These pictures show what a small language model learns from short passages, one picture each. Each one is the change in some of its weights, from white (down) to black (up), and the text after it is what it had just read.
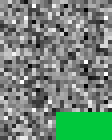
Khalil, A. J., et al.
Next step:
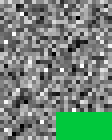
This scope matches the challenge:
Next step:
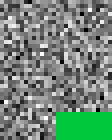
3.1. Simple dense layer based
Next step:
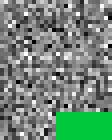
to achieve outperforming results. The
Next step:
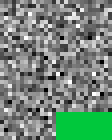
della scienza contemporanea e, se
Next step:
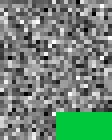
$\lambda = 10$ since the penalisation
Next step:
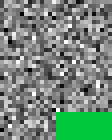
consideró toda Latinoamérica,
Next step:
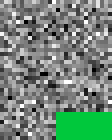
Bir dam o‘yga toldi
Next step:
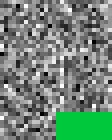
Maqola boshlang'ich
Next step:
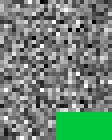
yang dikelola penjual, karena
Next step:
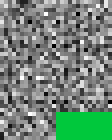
source of pain could significantly improve overall
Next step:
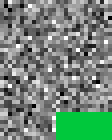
it shows the bank's ability to manage
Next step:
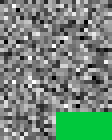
ve Türk şehri ele
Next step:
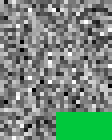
Iklim Kerja Panas
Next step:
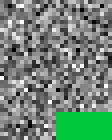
selbst wenn diese nicht alle
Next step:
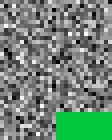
music are not merely collections of
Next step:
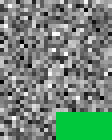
prevalence of xerophthalmia and
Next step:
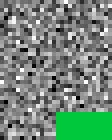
pertanian menempati posisi ke
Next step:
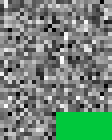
yodlash kabi vazifalar ham
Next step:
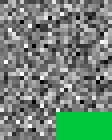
сейсмичности района, для
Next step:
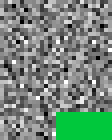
Apariția unor proprietăți
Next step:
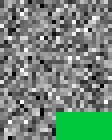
systeem gerangschikt ten
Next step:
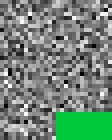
efficiency required is high, while non-isolated
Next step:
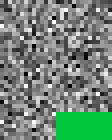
from Kato-Katz positive samples would be
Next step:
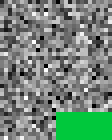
(2022). Development Trends In
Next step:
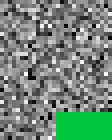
sostenute da gilde di specie
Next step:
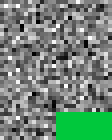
conteúdo completo disponível nas
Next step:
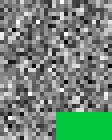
Trichophyton, 6 (12%) cases,
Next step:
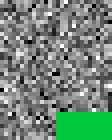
web na infraestrutura da
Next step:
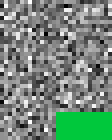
(photochemistry is most effective in
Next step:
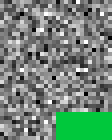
rebuilt following the geometric rules
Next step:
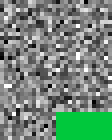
al. (2023) demonstrated that Cranky
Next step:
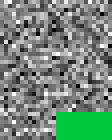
for each algorithm in MySQL so that
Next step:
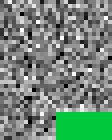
Dr., Ordu Üniversitesi
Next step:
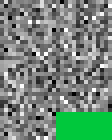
profundas reformas estructurales.
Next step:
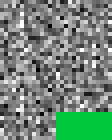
P, Al-P, Fe-P and
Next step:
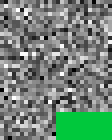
stacionarni tretman bolesnika,
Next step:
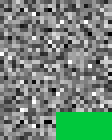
vers l'entrée de l'usine.
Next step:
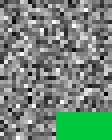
através da poluição do ar,
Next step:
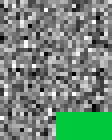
folklor motivlariga murojaat
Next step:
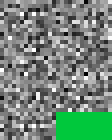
ahkom hadislar juda
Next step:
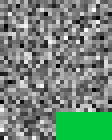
экономического анализа и
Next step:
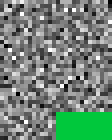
prostate carcinoma, human breast
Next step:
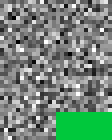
Use of Models and Manipulatives 3 6
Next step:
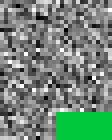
2017 году почти половина
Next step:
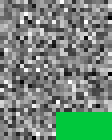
greater porosity. One of the main problems
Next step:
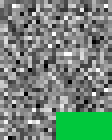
Business School AUDENCIA
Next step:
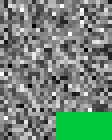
0.901, respectively, reflecting a
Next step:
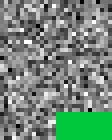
purified as described in another communication⁷.
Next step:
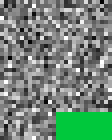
pola kompleks seperti gambar,
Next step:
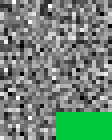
магистр Ташкентский
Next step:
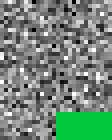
and 22 July from Patients 4 and
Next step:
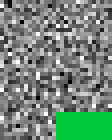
pueden verse afectados por el proceso que
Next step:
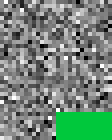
o'ynaydi. Har bir sifatni
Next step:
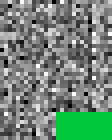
asosda optimallashtirish orqali ularning
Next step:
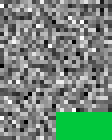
Fomentar actividades culturales a nivel
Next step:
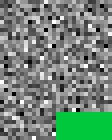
is not emphasized much. This study was done to
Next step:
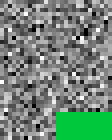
the process of planning to meet the needs of the school
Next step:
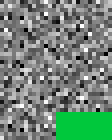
شناخت منابع مورد
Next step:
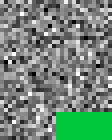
IGAU and local farmers. These were
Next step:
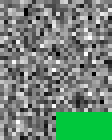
accepted while any item with a mean response
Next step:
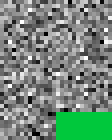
e coletiva; ele é o eixo da
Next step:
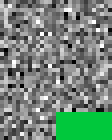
person engaged in linguistic examination is
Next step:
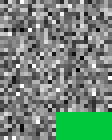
и минимальным значениям
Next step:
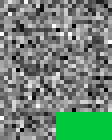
elemen normatif dalam delik
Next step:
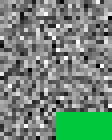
to ease students' learning. The quality of content is
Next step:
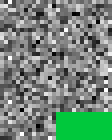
таҳлили уларнинг колонкада
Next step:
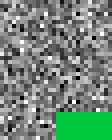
computers and internet access (Mean =
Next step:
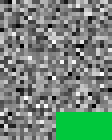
amplification (LAMP) detection of
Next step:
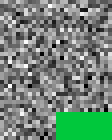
of 11.25% compared to the filtering
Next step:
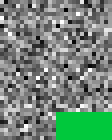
Maqolada Xorazm vohasi
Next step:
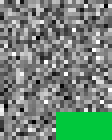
widespread traditional use in many regions, this
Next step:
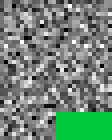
з метою посилення відповідальності за
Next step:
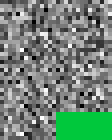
bir shaxs o‘zi qanday
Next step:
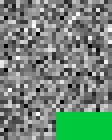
birikkan so'z esa noaniq
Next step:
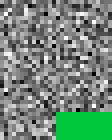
technology in curricula of programs they offer.
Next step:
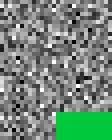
questões abertas foram analisados por
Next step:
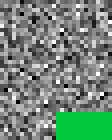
more recently on endocrine targets.
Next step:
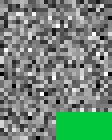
is the chosen kernel function and b is
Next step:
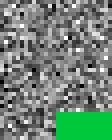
предметах и создавать
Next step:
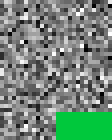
a categoriilor celor mai
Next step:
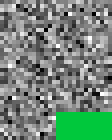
o’qituvchi va o’quvchi
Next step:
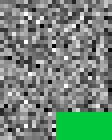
processes [6]. Most of these methods for
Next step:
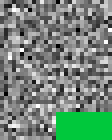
oladi. Ushbu jarayon
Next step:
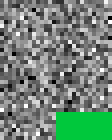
presented in Table 7 reveals notable differences in both
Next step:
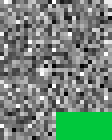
minimize the maximum difficulty level of a
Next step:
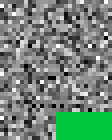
followed to do the inspection. As a
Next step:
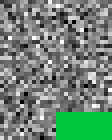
experience. To develop a meaningful experience design project,
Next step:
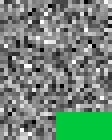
change and disruption WHY: companies need
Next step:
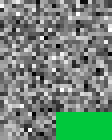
bir oz kamayadi, biroq
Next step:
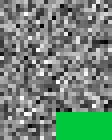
of our HIV-infected patients and their
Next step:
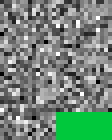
people, but on goods to respond to the consumer
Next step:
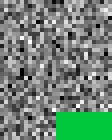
as the standard deviation of stock
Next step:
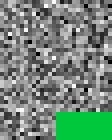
III порядків стосовно
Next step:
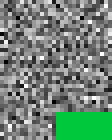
β -Lg monomer content
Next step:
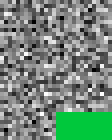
асосан қоро мол сути,
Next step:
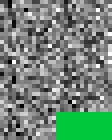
viel zu große relative
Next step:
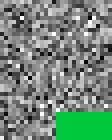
dangerous devices connected to the
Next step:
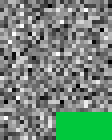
inferior a C-3, é mais
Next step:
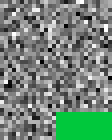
permitido sentirme más seguro/a
